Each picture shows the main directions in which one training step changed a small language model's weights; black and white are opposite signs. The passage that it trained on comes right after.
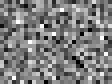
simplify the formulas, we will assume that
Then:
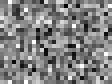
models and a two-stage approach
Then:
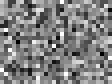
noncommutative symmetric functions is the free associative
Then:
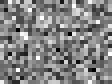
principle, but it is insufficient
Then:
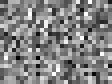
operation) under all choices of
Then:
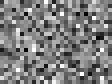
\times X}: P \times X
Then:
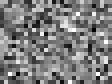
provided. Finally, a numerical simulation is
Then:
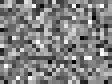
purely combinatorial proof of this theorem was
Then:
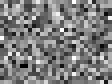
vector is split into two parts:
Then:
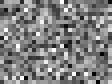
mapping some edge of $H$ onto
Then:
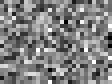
time, due to the symmetry of
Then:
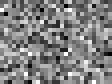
\subsection{Chebyshev and
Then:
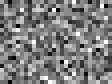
which is simpler and more general than
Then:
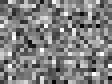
depend not only on the degrees of
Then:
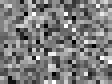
SSE constructed in Section 3 to a
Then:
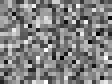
output feedback compensator
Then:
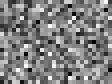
and more accurate responses, and
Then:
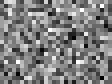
these quartics is analytically locally
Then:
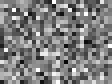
\to S$ be an snc
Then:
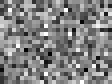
all $k\ge 1$. On
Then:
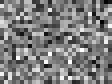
to a positive $n$-chain
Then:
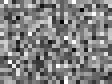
using separable control contraction metrics,'' {\em
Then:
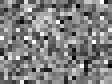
constant on fibers of the front
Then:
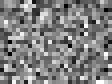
algebraic varieties, i.e.
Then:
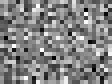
of it. A simple consequence of the
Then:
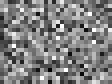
we plotted the results. One can
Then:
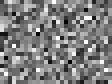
define the volumetric strains
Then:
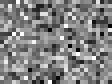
out in the next section.
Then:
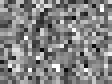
important classes of spaces (see
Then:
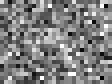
assumed to be continuous and known. The
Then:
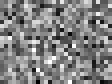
mean the rational equivalence class of a
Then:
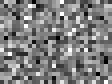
contact structure of a
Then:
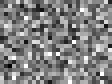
in this paper, and more in generally
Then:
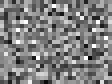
\vskip 5pt \noindent Note that
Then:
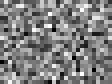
\`a distance sup\'erieure
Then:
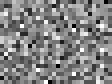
\ point \ singulier \ }
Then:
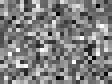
of Theorem \ref{thm3}}
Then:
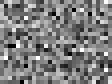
is a computational technique for the solution of
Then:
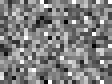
algorithm into buffers.
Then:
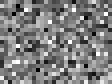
space of probability measures on $\R$.
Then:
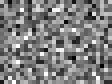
which elements of ${\mathscr C}$ are
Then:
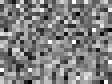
$h_0$ does not vanish
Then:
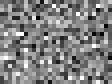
\choose 2}$. A crucial
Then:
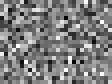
the condition $ \textbf{L}
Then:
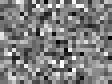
R. China \and
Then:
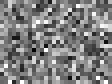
robust and efficient for problems with highly
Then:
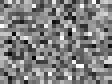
reduce Theorem 4.1 to the case
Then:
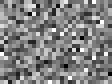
be a $\Qq$-factorial
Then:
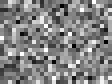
Moreover, the distortion constant
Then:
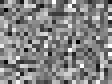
first strings of $T$ in the
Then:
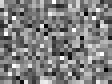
\end{definition} Since the graphs
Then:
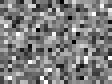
an infinite game system as in
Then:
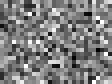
be a metric space and let
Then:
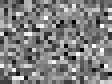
c}: \SPIT(\alpha)
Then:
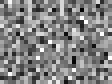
which are useful in solving certain dynamic
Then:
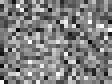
$X$ up to automorphisms.
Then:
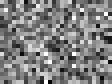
one that, for a subgroup
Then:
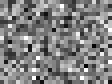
rank of 3 and the solution is determined
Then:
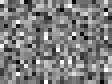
that $\la(p)<\infty$
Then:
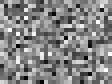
is proportional only to $\Delta
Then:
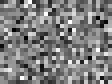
As a conclusion, we have $
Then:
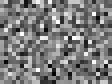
More specifically, we take
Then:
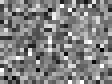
(i.e. taking into account
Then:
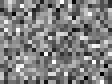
embedded 2-sphere disjoint from the link
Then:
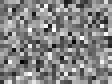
maps in \begin{align}
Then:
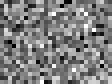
is clear, so it suffices to prove
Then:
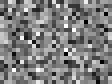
not contain periodic points of the diffeomorphism
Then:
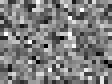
always demands delicate analysis and one
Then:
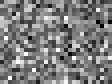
vertex attached to the knot.
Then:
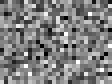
for a finite graph this means that it
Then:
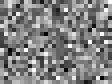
base field is countable. These facts are
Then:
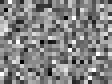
some ideal $I$ in
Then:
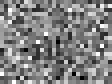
the given equation. When $k$
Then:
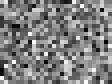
then the particles are unacted
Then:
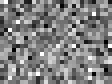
where $\psi$ is the first component
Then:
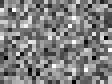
Element (FE) discretization of
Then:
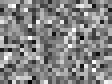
Calder\'on problem and its many
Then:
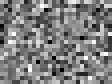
few days) and this allows
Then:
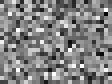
$Z_{0}$ using the network
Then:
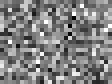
thanks to the open mapping theorem
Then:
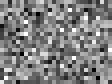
referees for their valuable
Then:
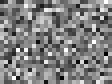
auxiliary operator $U_1 =
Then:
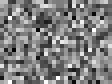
rules $f^*$, associated to
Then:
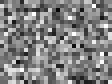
(known as the *first order
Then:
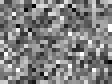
author in the University of Cologne
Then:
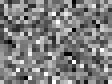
is obtained, while in the context of
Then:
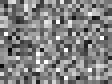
have the presentation \[ G = \langle
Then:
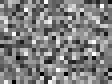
theory. It is shown that a
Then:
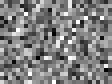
distinguished $L$-orbit on
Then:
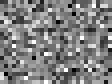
used because of its simplicity. The
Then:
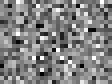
M}$. If the natural surjective homomorphism $
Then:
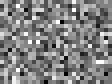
$\AA_l$ for some
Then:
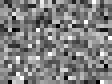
tested benchmark datasets used
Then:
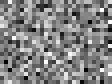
some complications. This is due to
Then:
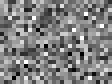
element $\eta({\bf z})\in
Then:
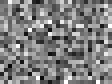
operators and discuss application to the calculus
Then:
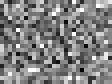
is S-nice if there is
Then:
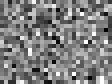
value problem for dispersive equations.
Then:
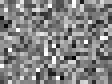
a sequence of Brownian motions on Riemannian
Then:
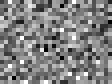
some of the plots from the
